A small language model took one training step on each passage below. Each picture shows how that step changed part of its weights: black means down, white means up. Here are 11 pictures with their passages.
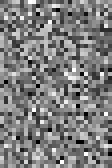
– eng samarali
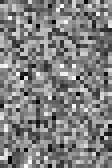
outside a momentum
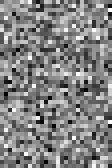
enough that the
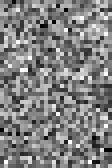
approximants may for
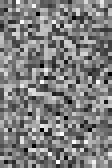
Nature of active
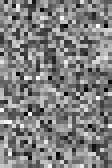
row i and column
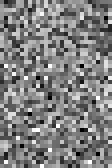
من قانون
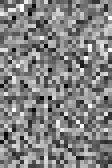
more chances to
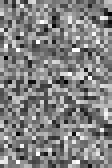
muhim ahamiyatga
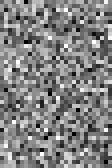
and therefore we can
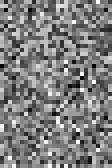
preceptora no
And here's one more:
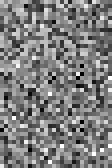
of belonging
